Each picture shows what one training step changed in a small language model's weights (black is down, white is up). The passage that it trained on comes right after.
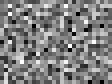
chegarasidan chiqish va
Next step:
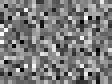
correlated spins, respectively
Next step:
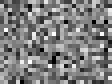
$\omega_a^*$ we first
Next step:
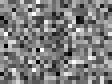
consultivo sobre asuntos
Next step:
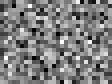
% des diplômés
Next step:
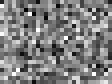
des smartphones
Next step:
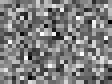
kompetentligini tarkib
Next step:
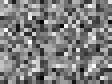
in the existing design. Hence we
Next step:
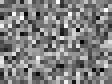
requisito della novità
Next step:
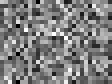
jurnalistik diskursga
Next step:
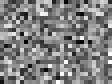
amalga oshirmoqda.
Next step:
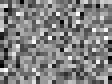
campos de estágio
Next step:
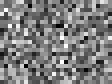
recurriendo a la
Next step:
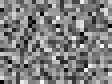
Therefore, $\boldsymbol{y}
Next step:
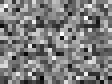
concerned with the question whether
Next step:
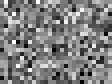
hábito emergente. De
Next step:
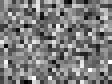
the low-velocity feature
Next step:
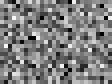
or different localisations of fields
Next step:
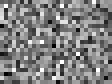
oldinga suradi.
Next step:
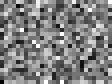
fundamental en toda actividad, y
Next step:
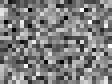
ways to integrate fusion
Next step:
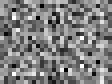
efficiency of Pop III black
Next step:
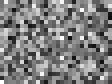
there is only one vacuum and so
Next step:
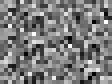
ionized both by hot young
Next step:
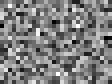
labirint suyuqligi
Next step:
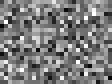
free energy, the statistical weighting
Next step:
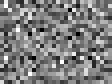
средства могут
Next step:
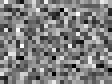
metallic surface and (b)
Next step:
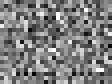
maqolning mazmuniy
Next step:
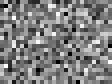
bir ijtimoiy tajribani
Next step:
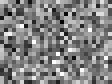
*Filebo* 8.
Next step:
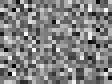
значущий вплив на
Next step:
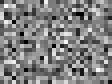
tartibga olingan.
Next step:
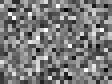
a number density of active particles
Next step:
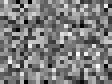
coupling is not too small.
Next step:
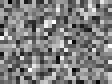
given by $\mu_d
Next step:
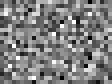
bahwa 85% generasi
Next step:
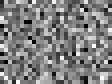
right, for D, \yd
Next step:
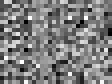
ferromagnetic coupling (FC)
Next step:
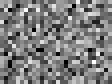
only those pulsars with
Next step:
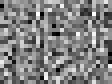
ground-truth tie,
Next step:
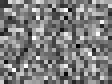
plazo definido, aquí
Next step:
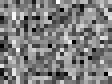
A análise cuidadosa das
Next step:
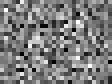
argument implies the pointwise vanishing
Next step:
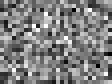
da Palmeira; na
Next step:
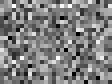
manifolds. The remaining article is
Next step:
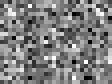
Tahlil natijalariga
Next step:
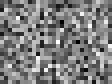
retiradas com fins
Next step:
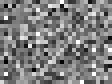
ham hech qanday
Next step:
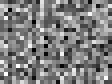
**Pedagog shaxsini
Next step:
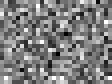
oladi) va undan
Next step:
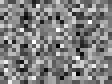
numérique en constante
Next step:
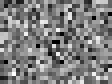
Naima Umar qizi
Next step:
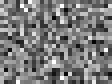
smaller than the Rayleigh
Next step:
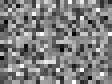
de erros para cada uma das
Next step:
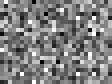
Hurlbut, S.
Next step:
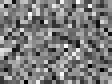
we only discussed the effect of weak
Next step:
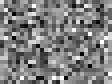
corresponds well to our simulated results
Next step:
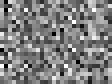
період підготовки
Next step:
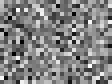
памяти; модели
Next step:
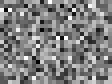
стараний молодых
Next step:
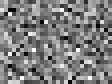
implies that the performance of the
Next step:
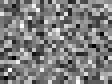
these into the linearized production Hamiltonian
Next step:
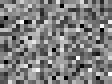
beams. The reported results can
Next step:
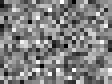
доктори (PhD)
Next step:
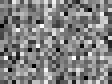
B, Wong T;
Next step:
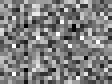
metallicity character observed in the
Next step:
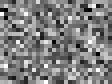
two Chinese indices and
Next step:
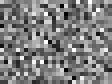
1540 MeV, confirmed
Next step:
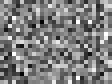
to any manipulations in
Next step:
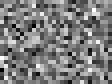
growth time is longer by of order
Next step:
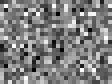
sua jornada, com
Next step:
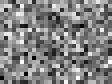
Schwierigkeiten der
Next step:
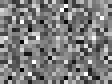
to break the degeneracy between
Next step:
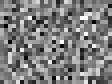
the counter jet. Consequently,
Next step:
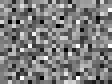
the calculations. The definition of the
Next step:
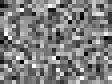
sabablari, kelib
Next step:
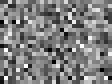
власній навчальній
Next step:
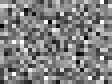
next section. ## 4.
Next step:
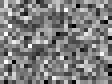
actuellement, soit
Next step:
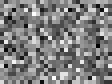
of mobile amplitude and average
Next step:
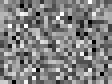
тексте как:
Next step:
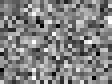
relative intensity at 50 ps).
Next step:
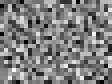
yuksak shaxsiy
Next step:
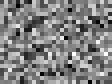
the description entirely by writing
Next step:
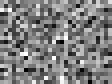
o'qituvchi bilan
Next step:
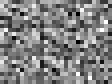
and mass provide further evidence for which
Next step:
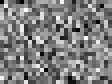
if its integer rigging
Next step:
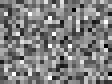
film in its central hole -
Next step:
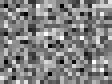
boshqarish va ishlov berish
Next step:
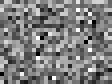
as "steerable" if
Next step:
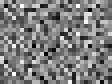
sample galaxies, considering also the fact
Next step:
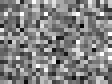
pH 7,4 может
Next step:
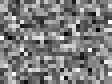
outside the scope of this
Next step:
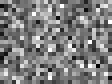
Consider a directed (not
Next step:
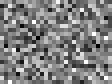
профессии и вредных
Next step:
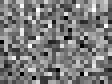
qubit-level error probabilities
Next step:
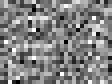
D. Cassi {\it
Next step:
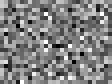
XMM}) have substantially
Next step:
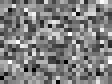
and mass number, respectively. This
